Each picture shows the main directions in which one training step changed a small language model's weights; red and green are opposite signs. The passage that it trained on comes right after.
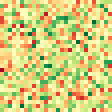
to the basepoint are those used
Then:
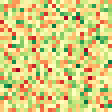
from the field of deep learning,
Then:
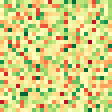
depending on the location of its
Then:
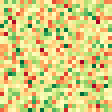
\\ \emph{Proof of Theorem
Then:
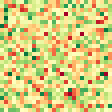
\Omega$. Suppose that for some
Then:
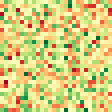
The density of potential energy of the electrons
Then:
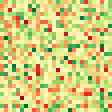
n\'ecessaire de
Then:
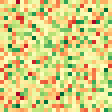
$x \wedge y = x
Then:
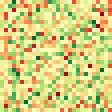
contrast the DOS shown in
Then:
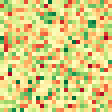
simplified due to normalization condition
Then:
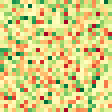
were extracted in slices of the
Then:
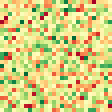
Li\footnote{ Partially
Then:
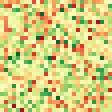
use of Gaussian states and transformations
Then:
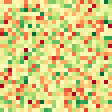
\end{eqnarray} with fiber
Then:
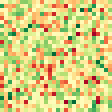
group endowed with a nacs defined
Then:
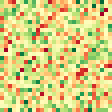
concentration so much that these
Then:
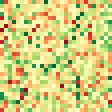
visible sector in the
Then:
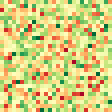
\centerline{Via A.
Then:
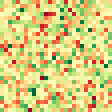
region and viceversa. The high
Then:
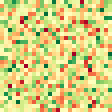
find asymptotic expansions that
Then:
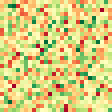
would otherwise fuel star formation
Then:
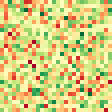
\in S_{\Delta x}$. As we are
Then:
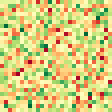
our models are about 23 times
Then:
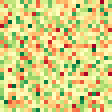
i<j<r} \left(\frac
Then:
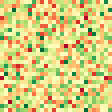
on $V$. Consider a union
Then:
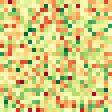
reduces maximum possible batch size
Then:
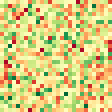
differentiable around \(\bar
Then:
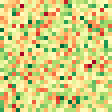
solutions to LL equation goes back to
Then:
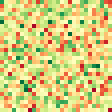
the optimized structure is conventionally
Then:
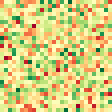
$a$ is the minor radius in
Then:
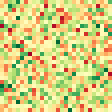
scaled with respect to the max norm,
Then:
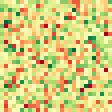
Modulus \sep Pavement
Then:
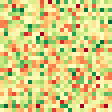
close to $\pi(s)$ when
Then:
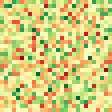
as evidence for powerful
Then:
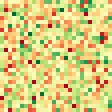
complex unconditionality constant of the sequence of
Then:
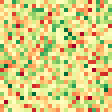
permutations of rows and
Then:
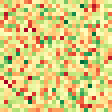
\& Astronomy, Rice
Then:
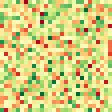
between two phases, and can not model the
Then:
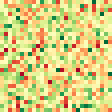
The dashed lines indicates the
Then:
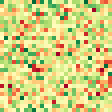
denote the image of $\gamma$ and
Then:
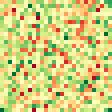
$\Delta_{\gamma}$ are symmetric or
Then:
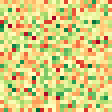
Texts in Mathematics}.
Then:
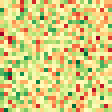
and the hybrid controller
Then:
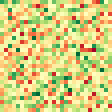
amount of drug types
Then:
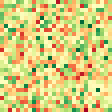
between $A'_0$ and
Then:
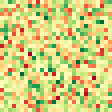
about 800 km below the
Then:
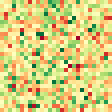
the same figure, the thermal
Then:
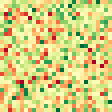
processes giving rise to correlation
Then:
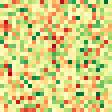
compared with Lemma 5.2 and the
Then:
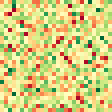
that the prime factors of $n$
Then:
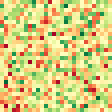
generated during QCD
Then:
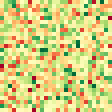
monogram and the references
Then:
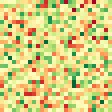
the wings of the spatial profile
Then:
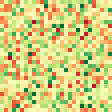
state is a special case of a mixed
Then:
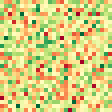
surface still exists and there is a
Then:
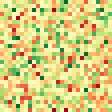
negative imaginary axis,
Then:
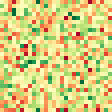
other word in these algebras one has
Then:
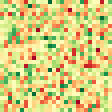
site; %which is independent from an
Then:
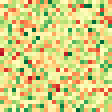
the network starting with FC3 is
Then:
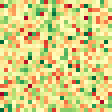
form factor was performed on about
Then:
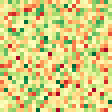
preserves the dominant spatial
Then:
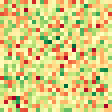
entire solar systems, made of
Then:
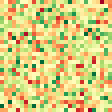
$\eta=\eta_J$ on
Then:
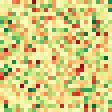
Play Store. To provide
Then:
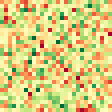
\cite{Gon05}, the
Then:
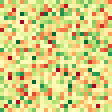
articles of this series in hand,
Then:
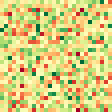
(with high probability that the set of random
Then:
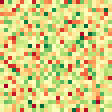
stopping tolerance
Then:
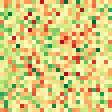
bosons through $pp \to
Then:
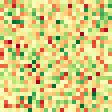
in a restrictive class of uniformly
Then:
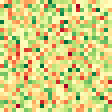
is accessible by the system.
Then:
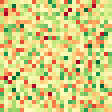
that would emit the same total
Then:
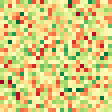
$W(G)$, also denoted as
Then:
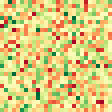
\( \left| \lambda \right| +
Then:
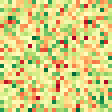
Josephson junctions in
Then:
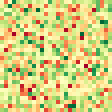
representatives of the odd
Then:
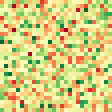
independent of $\l$. The function $G$
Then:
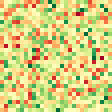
the meantime, cavity
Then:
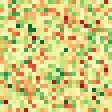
formulas \textit{fm}.
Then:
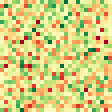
is defined as the ratio between the
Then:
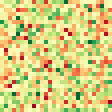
rates of the clock. Thus, the
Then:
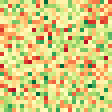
data gaps. The filler
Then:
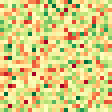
the elementary excitations in the
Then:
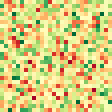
to converge in the same spirit
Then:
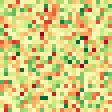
similar nature. We include as an example
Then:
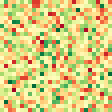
time in the case of a linear drying
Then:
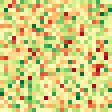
collected magnitudes for the
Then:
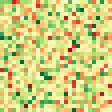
*al.* investigated
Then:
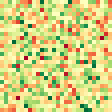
$D$ is symmetric we have to
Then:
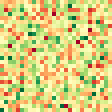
constant mean curvature surfaces in
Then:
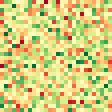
x_i e_i\right)
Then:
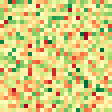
following. \begin{prop} Let
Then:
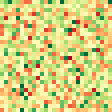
$C_{\mathrm m}$, the inductance
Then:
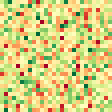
Together these experiments make up
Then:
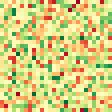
source consists only of intervals
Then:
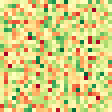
analyze the Dehn filling
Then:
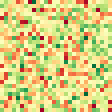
limit.} \label{Hist}
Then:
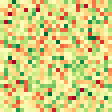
Bebedict XVI was
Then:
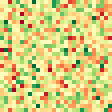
as having played the most
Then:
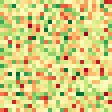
modules, each one responsible for
